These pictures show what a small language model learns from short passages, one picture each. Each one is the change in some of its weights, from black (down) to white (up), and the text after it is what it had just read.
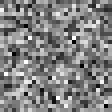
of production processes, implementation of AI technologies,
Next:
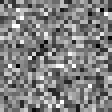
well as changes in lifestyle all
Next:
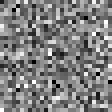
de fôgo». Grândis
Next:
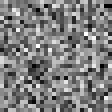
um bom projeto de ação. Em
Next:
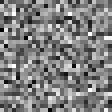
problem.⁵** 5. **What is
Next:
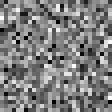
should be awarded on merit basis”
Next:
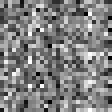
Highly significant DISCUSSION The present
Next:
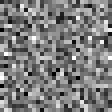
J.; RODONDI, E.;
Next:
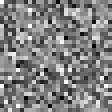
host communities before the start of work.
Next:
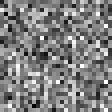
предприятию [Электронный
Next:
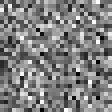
abide by all health and environmental safety rules
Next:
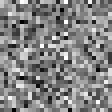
qat'iyatli ayollar
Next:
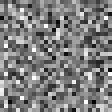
level there's been more tolerance towards workers
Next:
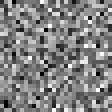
las personas al momento de desarrollar las
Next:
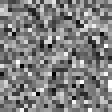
health of student youth. Various strategies
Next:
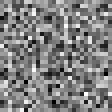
flexural. 1. INTRODUCTION There
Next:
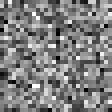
This product is expected to significantly improve the
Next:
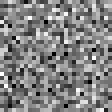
que brinde un relato, pero que
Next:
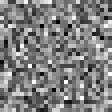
Feminino; diafragma;
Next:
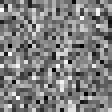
provided for improving digital strategies in the sphere of
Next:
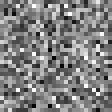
trained community members of the HVIP to
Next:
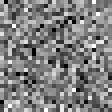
uma *playlist*² com 10
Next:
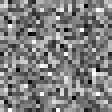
С.П. – доктор
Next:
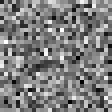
1.38 Creation of a new standard
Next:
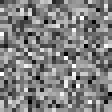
Kuchlarimizni yanada
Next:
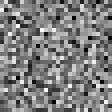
as a standard Gaussian random variable
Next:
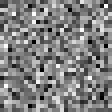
главного редактора:
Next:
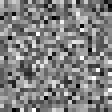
Nach 48h Trocknung
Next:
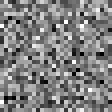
for the Student Experience on Modular
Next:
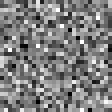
that originated during World War - II
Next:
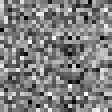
5. Оценка интервала
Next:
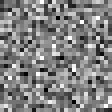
regulated with monitored values and chapter
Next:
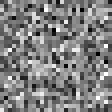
Алгоритмы оказания
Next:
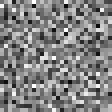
ijobiy natijaga erishgan davlatlar
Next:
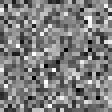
mainly on a geometric analysis of the main
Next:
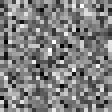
quedat renovat amb un recent estudi
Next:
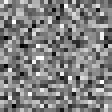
schools will continue to be relegated
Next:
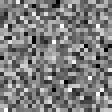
Gelation time (h) Particle size
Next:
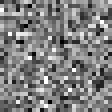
of coordination of water molecules and the
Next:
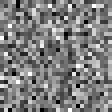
that both breakthrough and
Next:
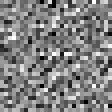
de abajo hacia arriba:
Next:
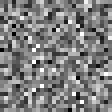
rate by speaking publicly". While to
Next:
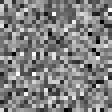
onlayn bepul kurslar
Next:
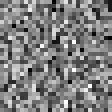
Insonlarning kommunikativ jarayonga
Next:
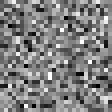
How to cite this Article:
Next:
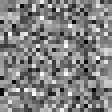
jurídicos nacionales y la
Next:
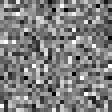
modes of Heat Transmission.
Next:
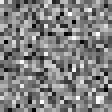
computerprogramma’s en
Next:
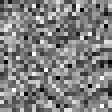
mass, cocoa butter); -
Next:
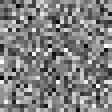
EXTRO did not play a mediating
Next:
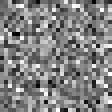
percikan api, bahan
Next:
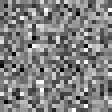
same period schedule and run categories as
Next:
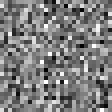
simulated rainfall on the plot
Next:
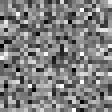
with top institutions as measured by h index or total
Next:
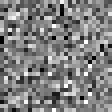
amaliy qo'llanmalarga tayangan
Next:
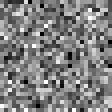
seus benefícios, ressaltando as
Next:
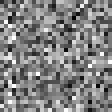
Desta forma, o modelo de trabalho
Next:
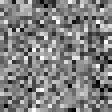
Penilaian oleh ahli dan
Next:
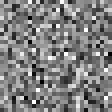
o debate público sobre a pandemia do
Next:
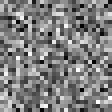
a domain of education of education to satisfy their
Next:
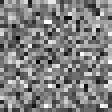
interest to note that condensation of
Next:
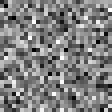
было предложено название
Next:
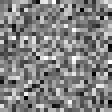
tashkil qiladi. Ertapishar
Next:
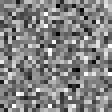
quartéis', afirma futuro
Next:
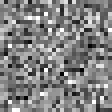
storing data with InterPlanetary
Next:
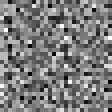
WHEAT CULTIVARS**
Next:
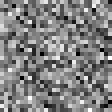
mentored in their task areas for job
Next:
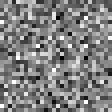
verimli kullanımı,
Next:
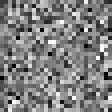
Fig 5 the number of cluster head is less
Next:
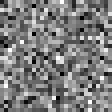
рейтинг бўйича QS
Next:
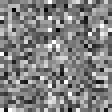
(gemo... va dinamika)
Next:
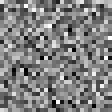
de médicos e autores do Leste.
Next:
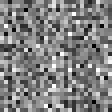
și a documentelor grafice*, p.
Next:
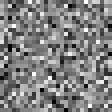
a desire for greatness, but also
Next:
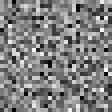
alternância no poder, Bolsonaro
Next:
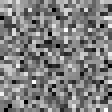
öğrenme ve kültürel
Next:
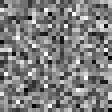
в познании науки, даются
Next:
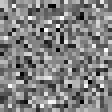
obszary kraju
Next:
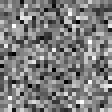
Mulches Treatments on Lateral
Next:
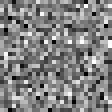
for language learning. What is crucial is how
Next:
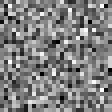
sua "incorporação" nas práticas
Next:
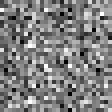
и информации Бухарской области
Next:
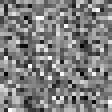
eliminated or selected. 4.2
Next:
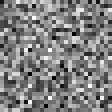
mij volledig aan de
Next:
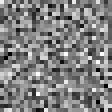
their people have suffered. Many
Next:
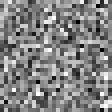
messi in libertà.
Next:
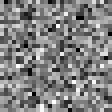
Ilham Saputra¹,
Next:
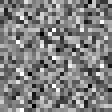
OF FOREIGN IONS
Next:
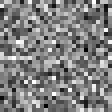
is voorzover mij bekend
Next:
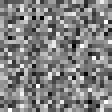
de Ministro, aún con la
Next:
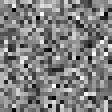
outcome methods. Along with it, developed
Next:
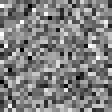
Muvaqqat Kengashi
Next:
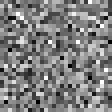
over a period of 8 weeks. Each
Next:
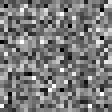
[13] вологості та
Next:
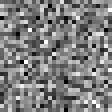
a cell of the grid which is far
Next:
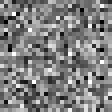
mm - focus stack acquired sol
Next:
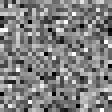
above the calculated ratio as the project aims to
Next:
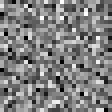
[1]. Besides, acute
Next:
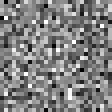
Efficiency of using Resource Saving
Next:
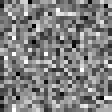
of the editor In-process additions
